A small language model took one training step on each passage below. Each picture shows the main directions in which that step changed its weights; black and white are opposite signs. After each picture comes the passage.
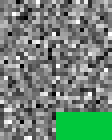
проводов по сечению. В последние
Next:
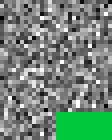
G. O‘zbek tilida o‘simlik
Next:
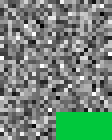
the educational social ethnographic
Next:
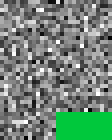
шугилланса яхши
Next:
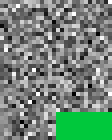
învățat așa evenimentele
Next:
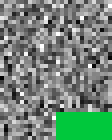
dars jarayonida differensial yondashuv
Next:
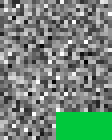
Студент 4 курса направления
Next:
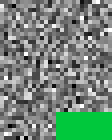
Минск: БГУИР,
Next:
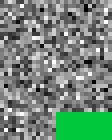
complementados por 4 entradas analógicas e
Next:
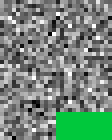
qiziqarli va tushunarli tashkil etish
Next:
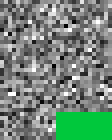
etiw eń áhmiyetli
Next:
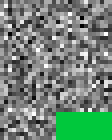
использование ресурсов, что является важным
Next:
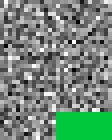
знезараження комбікормів та
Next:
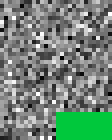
عقل صادره.
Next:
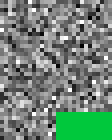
de convívio comum. O tratamento
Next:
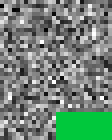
quduq zaboyida tog'
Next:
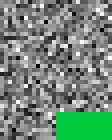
educational sciences. – 2021. – Т.
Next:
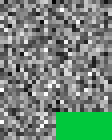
*ARF3* приводит к
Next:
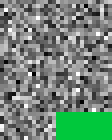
Negeri Tugurejo 02. Data
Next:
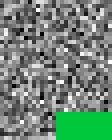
образования. В этом году
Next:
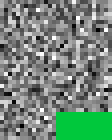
Eigenschaften zugeschrieben und
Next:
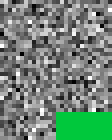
aytib, bilimga asoslanmagan
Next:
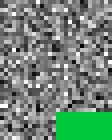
ҳоказолар). Иккинчи
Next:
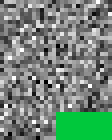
YF, Wang ZC, Huang
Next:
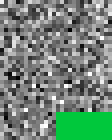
menjadi wirausaha jika
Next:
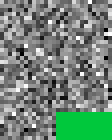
таълим бериши керак,
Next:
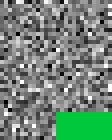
encima del mercado en el primer
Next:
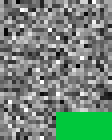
energiya samaradorligini oshirish, qayta
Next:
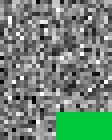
e simplesmente têm mandado as
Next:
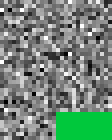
яратилиши мазкур
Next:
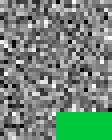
as referências estruturalistas que animam
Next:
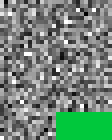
аналізу взаємозв'язків між
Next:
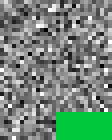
muhim ahamiyat kasb etadi. Model texnologik
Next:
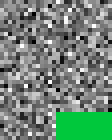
фактически функционируют элементы
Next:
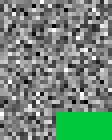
ЮИК ёки АГ
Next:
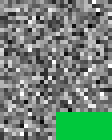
признаков функциональной незрелости
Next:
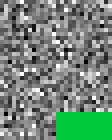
mamlakatimizda ijtimoiy soha
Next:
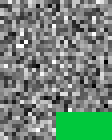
dan (d) tegangan kerja
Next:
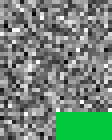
развития служили наряду с данными
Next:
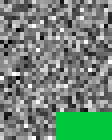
регионалном контексту.
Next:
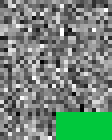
taqdim etish uchun ekspertlar
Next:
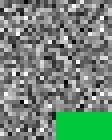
incentivo à cultura. Com isso, é
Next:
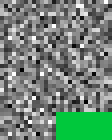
як економічну, так і екологічну
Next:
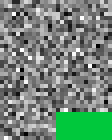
amalda qo'llash imkoniyatini qo'lga
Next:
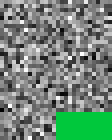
farq qiladi. Bargning
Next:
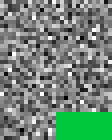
професійної кар'єри, є:
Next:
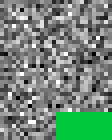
лойиқ деб топди.
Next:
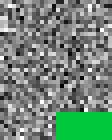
- sovuq , kel – ket ,
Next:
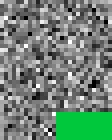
como sustrato, en buffer
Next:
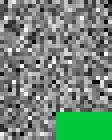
ориентация, профессиональная подготовка и
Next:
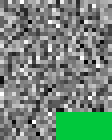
mit Offenheit begegnen
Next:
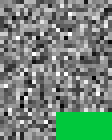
L. Liu, X. M.
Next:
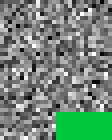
on the observations and definitions of
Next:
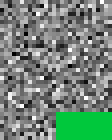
a atenção voltada para a
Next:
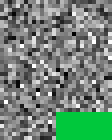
de 1988 como necessários para a sua
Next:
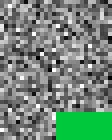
la producción de dibujos de
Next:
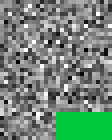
mintaqalar iqtisodiyotiga ta'sirini
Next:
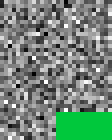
still often teachers who face
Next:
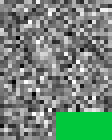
personnel de l’entreprise.
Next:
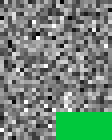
Xom ashyo va mahsulotlarni
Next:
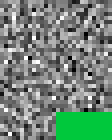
Sicht», sagt Manfred
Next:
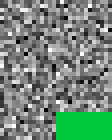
e rotondato. La struttura
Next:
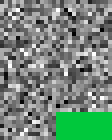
in theatrical posters. A potential
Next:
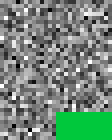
valeurs scolaires positives, les
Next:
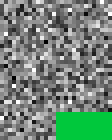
2. Yoshlar tadbirkorligi va
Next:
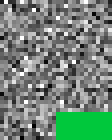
enfocarse en comprender y
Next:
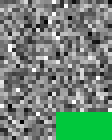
les infrastructures de type traitement des
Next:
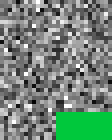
teciduais e, também, maior
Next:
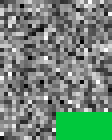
zupełnego upadku.
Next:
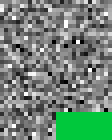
petróleo em águas
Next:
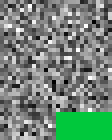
Elliot & C. S. Dweck
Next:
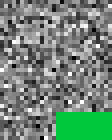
iqlim o‘zgarishi, biologik
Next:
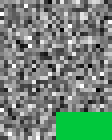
yaşamları boyunca yaptıkları
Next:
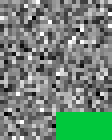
arxeologik meros obyektlarini
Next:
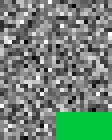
факторов на состояние здоровья
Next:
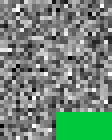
que les anges ne tombent du
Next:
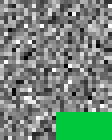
С. Шмидт, Р.
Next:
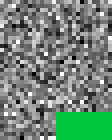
e ficção, assim aumentando o
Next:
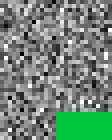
(Freese y Long, 2006;
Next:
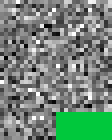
practice, *Izvestiya
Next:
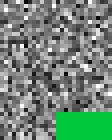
behaviors. Results of an active
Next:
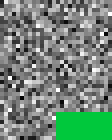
LEBLOND, Aude,
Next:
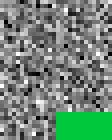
autoridades públicas: Procuradores
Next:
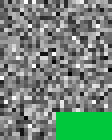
právami a povinnosťami
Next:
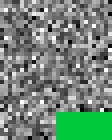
операційних показників підприємства.
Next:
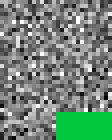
de verlichting wordt het oog besproken.
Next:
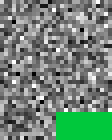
Türkçe ve İngilizce
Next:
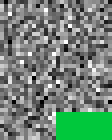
va individual ijtimoiy jamoalarning yangi
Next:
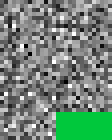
амалга оширилади;
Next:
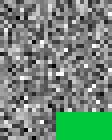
за 2012 год показатель составил
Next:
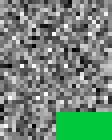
верификацию. Такой подход
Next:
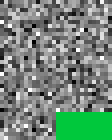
revised tool for the quality assessment
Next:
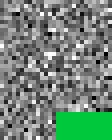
de negligência, tanto para os alunos
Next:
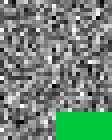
xulqlar haqida fikr
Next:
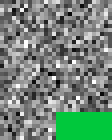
de todos os antigos institutos de
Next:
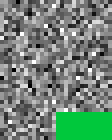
darajada qo'llanilayotgan
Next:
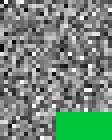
Caprifoliaceae Juss.
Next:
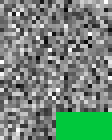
О. Думін, «журнал
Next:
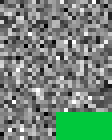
turishgan. Sharqiy musulmon
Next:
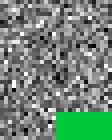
– 2, Boletales – 1. Из
